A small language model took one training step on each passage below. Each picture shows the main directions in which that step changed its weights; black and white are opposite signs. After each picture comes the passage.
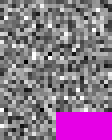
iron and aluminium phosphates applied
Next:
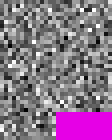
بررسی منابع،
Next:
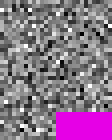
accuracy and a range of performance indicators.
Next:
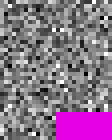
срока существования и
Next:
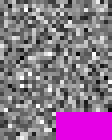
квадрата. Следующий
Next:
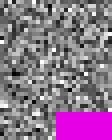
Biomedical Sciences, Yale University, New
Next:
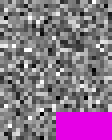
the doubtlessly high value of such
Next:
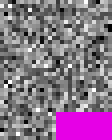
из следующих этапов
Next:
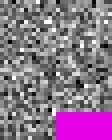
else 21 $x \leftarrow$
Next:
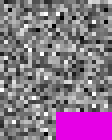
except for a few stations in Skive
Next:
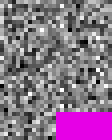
годы выдвигаются на
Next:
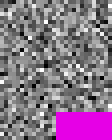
an'anaviy maqom va xalq
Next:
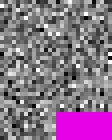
that *C. foliacea*
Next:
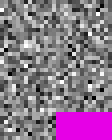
of burning agricultural biomass, including
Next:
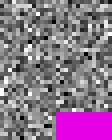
are faced with abdominal and breast
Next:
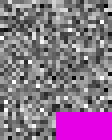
de dados como leituras e
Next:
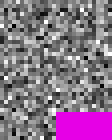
xo‘jaligida olib borilgan
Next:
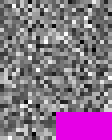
emphasis on the reporting standards so that in future
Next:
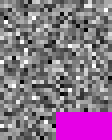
item I_k^e , will drop the
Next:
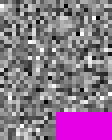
some Caribbean Islands are due to
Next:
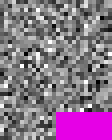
коренева шишка 1-го
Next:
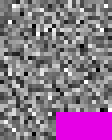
fractals algorithms is implemented by an
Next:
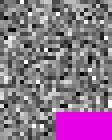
orqali ma'lumotlar
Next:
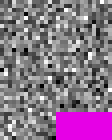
hospitalisation in New Delhi before
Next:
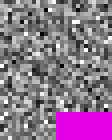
in the selection and entirely on
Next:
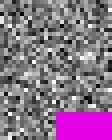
täytyy katsoa
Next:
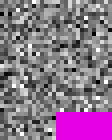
*In: DIAS, Gleidson
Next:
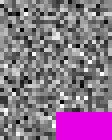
finger and toe nails, usually
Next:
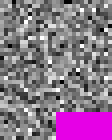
showed two additional peaks at about 8.5
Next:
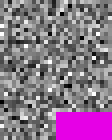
produksi, distribusi,
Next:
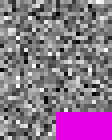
between cART adherence and the
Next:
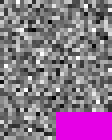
oladi. Ushbu latifada
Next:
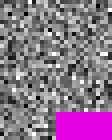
the activity was closely linked to the
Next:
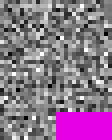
pedagogik tendensiyalar bilan hamohang
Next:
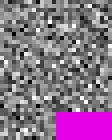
sport tadbirlarini muntazam
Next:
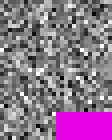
ijtimoiy taraqqiyotning
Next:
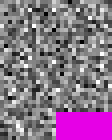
diqqatning boshlanishi va,
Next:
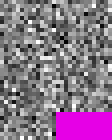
is using British laws to try to
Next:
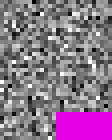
lamb interaction, a birth type by
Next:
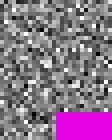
Скельному храму. Також без
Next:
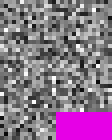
faylasuflarining tendensiyalarida
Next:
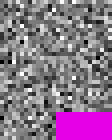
en cycle ingénieur, 93
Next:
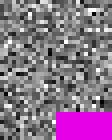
-52.2 TECTORMX
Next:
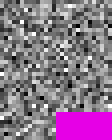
maqolada o'zbek xalq
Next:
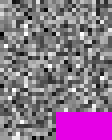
CO₂ freigesetzt, die
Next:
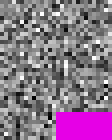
a noteworthy part in colonisation
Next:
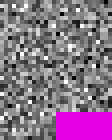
tradicionalmente sobre la casuística, y
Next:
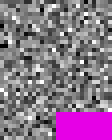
also saved in clear text in the same
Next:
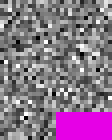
बढ़ गई
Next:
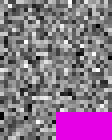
следить за тем, чтобы
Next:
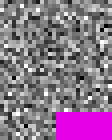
pelaku usaha ritel semakin
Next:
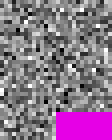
provides a comparison of theoretical, simulation and
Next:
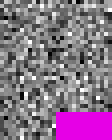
the UK Data service - The University of
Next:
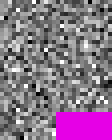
monade come 'priva di porte o
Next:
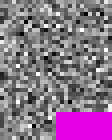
although the value of the great difficulty in
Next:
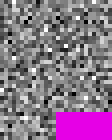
shows the view when inside a sufficiently large
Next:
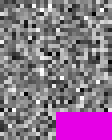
odatlar davomida milliy mentalitetning
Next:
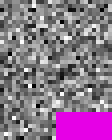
financial crisis. (28) Non
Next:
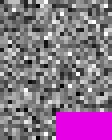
(2025). National Vitamin A
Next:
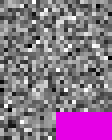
Philosophy, 418 pp. -
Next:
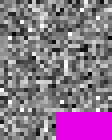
globalization on the engineering profession create a
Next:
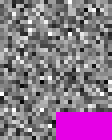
aims to assess the performance of vermiculite
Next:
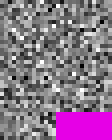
5 dibawah, data stres kerja
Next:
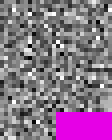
sensitivity to blockage and reflections
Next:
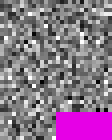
coefficients. One of the main
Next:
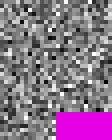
maize crop when compared to the control. The
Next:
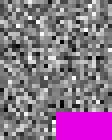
Tarea IOS. Captura de
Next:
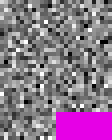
de las cuales el 67% se
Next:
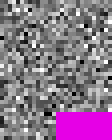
conflict of interest. Appendix A Figure
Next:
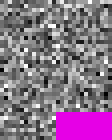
amygdalar OXT in the
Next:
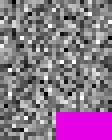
most problems that directly or indirectly impact
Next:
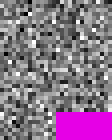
as a decentralized digital currency and is
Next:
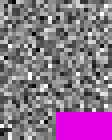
образования данных деформаций в
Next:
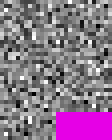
The liver AST values declines as the level
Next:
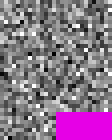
nazariy va amaliy jihatlarni
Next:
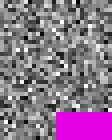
fluctuate around a constant mean while
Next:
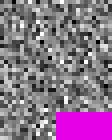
enterprises occurs in conditions of high level of
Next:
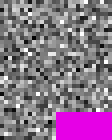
capacity. Therefore, this study seeks to assess
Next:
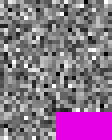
chaque jour d'absence non
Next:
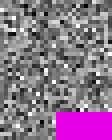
Data Uji Kriteria Citra ID
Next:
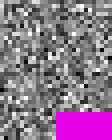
dos Santos, Darcy Pereira,
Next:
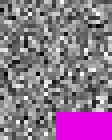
resources. The concern of this paper is on the place of
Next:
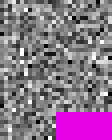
рамки использования ЭСО
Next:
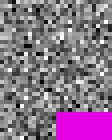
настоящее время процесс
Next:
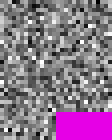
hierarchy and perceptions on cultural
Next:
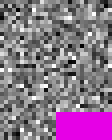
Au total, dans la ville,
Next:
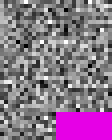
³⁷ Permohonan isbat
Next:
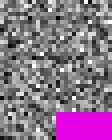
(ALVES, 2012). A resistência
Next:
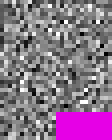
um aperto de mão. Essas
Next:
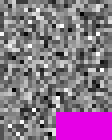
которых повторяется один и
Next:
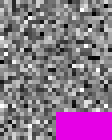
preparation of solid fuel. // Science and
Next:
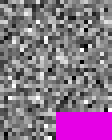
2. Database schema
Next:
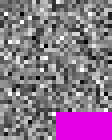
yilga nisbatan qariyb
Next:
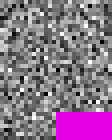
contestó que “Casi Siempre”,
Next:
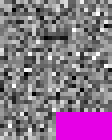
не менее важной становится
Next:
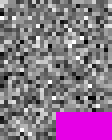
uchun noyob yodgorlik bo‘lgan
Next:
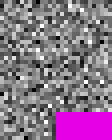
impulse hit and is independent of v
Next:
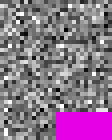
/ Tajnici: Semin
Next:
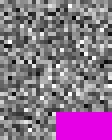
rather than simply adding tunable parameters, as
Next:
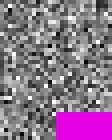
A1 A1 Slovenia
